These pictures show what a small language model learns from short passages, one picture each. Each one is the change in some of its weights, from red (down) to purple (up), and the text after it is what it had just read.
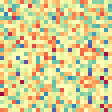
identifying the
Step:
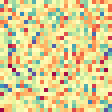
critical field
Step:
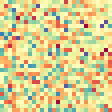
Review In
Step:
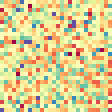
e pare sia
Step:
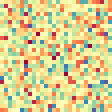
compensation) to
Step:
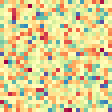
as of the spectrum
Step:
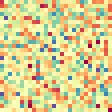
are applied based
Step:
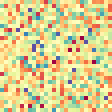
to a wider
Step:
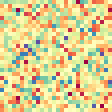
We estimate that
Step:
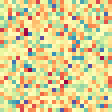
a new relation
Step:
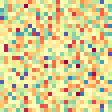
у сфері
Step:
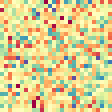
a wide range
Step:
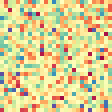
en tinta
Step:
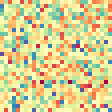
two groups:
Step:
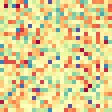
of $8 \times
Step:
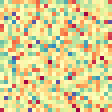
staple length
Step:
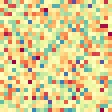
important plant,
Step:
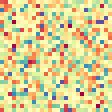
it aseptically
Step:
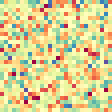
function. One can
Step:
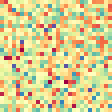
fit the observations
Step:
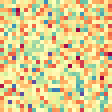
we used for this
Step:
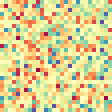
We are aware that
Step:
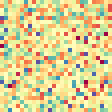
бу ишда
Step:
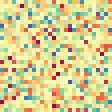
range with the
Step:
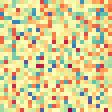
and apply it to
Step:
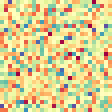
a Century
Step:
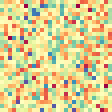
component can be
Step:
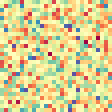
stable ($p <
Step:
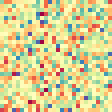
spacetime. It
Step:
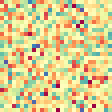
por meio de
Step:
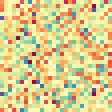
that the perception
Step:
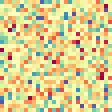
following the old
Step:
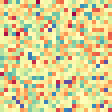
of hemp
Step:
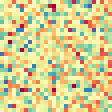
LCPD data
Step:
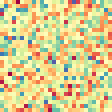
GDP but they
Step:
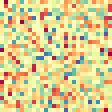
proposed approach and
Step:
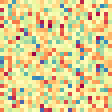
that are not in
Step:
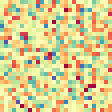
inserida, e
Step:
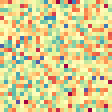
levou o
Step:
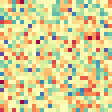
16. We set
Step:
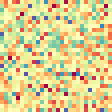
two dimensions
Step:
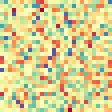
on hematological parameters
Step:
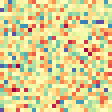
the MiniStor
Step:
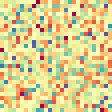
the role of the
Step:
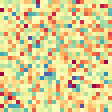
to Miguel
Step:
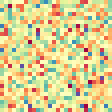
expression over
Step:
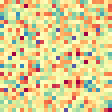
ética y
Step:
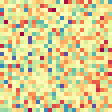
the rules of
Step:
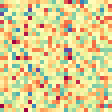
*The article
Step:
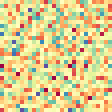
to individuals
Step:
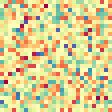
otherwise we are
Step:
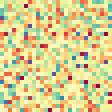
увагу на
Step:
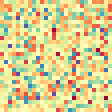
less aware of
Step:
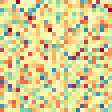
TRL of
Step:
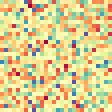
no debe de
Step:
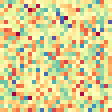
gives full
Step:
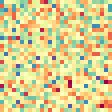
the development of
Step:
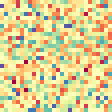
storage that
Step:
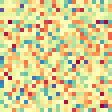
it invariant are
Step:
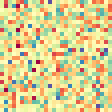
of processing gold
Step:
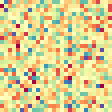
того, что
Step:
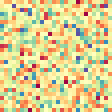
systems communicate,
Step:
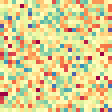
radius of
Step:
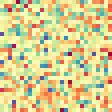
performed using an
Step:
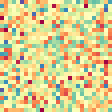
sides with
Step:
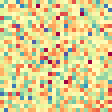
the corresponding regions
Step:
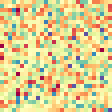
we construct a
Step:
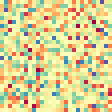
для малого
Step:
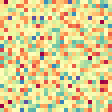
primero con
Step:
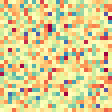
intrinsic and
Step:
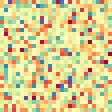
protein L
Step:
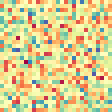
A1 and Z
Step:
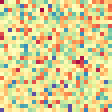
examination showed no
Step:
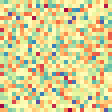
must make
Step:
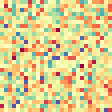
prevalence of
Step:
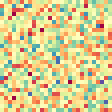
op de school
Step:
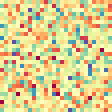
to pressure,
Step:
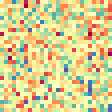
errors of
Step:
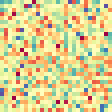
e promover um
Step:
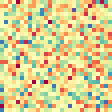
al. which was
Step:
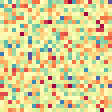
rights based
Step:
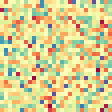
Learning at
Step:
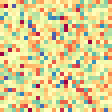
initial study, the
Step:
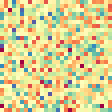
emerged in
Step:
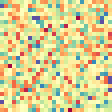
to the problem
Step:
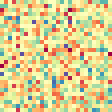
)$ being the
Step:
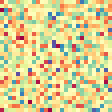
simulation in time.
